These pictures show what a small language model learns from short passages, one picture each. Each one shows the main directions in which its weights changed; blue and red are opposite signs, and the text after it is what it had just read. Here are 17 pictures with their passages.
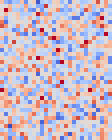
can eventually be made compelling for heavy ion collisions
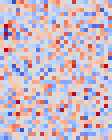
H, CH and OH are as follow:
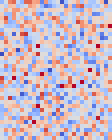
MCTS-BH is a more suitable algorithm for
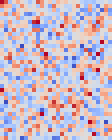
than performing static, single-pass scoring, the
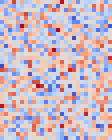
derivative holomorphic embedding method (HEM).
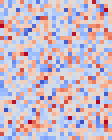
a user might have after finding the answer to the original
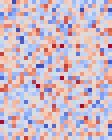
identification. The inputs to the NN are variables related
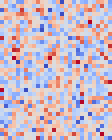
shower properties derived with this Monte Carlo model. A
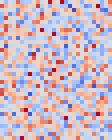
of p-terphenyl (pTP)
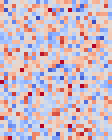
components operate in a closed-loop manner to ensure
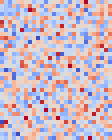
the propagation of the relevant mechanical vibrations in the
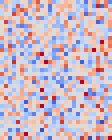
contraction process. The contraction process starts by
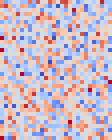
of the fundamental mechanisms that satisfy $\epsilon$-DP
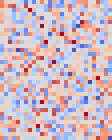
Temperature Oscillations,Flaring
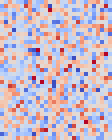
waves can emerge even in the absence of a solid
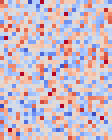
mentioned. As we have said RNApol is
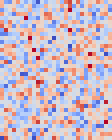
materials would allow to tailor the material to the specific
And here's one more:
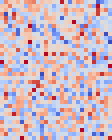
radial-velocity (RV) method used for this discovery
